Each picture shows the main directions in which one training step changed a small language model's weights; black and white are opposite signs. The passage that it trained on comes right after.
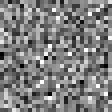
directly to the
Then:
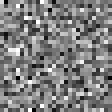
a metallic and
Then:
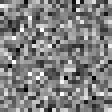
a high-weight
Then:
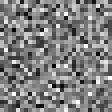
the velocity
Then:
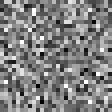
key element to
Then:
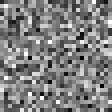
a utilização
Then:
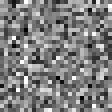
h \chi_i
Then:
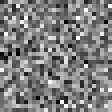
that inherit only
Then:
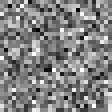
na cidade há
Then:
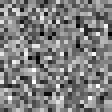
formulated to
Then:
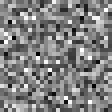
the triggering
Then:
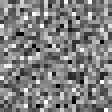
\eea then
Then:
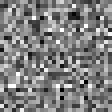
channels, while
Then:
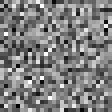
of correct and
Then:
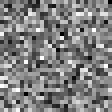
es mayor.
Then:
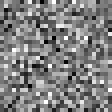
\forall 0
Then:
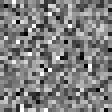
and Theatre
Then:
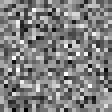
phase and amplitude
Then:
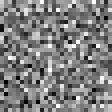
important result has
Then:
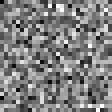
the dissipation
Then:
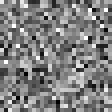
instruccional en
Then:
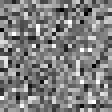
disappearing by
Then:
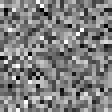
intentions through
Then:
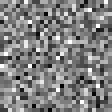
of this model to the
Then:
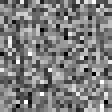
the data consistent
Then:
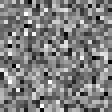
turli xil
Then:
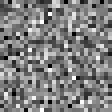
que tener presente
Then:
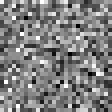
z \left(
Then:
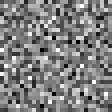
node of any
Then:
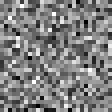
les discussions et
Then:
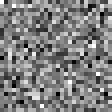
some kernel
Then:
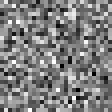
by Nick
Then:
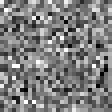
written for
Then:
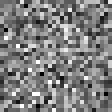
on the random
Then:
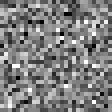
J. Song,
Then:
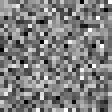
open symbols
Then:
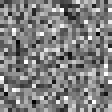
such as Density
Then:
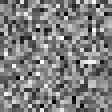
the operation of
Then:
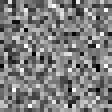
some nodes are
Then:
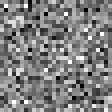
The small difference at
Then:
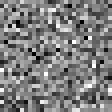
controls by
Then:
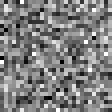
be used in the
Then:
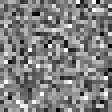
uslublari bir
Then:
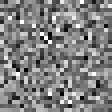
features for each
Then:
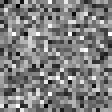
elke maand
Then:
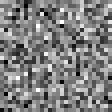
reaches a
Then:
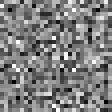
side, for the
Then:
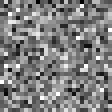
es decir en
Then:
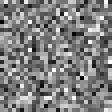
top of the
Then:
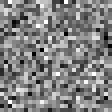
где 1 -
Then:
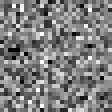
no correlation of
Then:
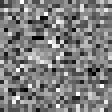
second and higher
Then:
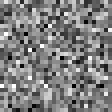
to lack of
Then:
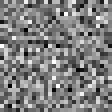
names of all
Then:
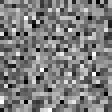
З іншого
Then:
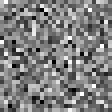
souligne le
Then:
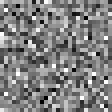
Data Linear
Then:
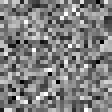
for the magnitude
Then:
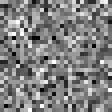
a broad
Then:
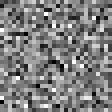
fields are
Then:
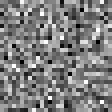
expression for $\rho
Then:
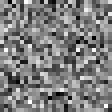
de cette
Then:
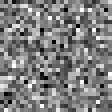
les pidió
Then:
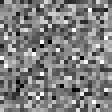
distribution in the interval
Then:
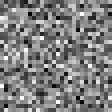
the pulses
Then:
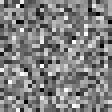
advantage for
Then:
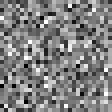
o que é velho
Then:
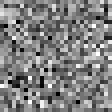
proceso de
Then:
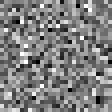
elaboration of
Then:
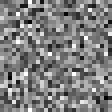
and Majorana
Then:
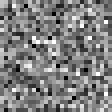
iddaolari va
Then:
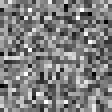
iii) to
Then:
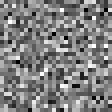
single particle as
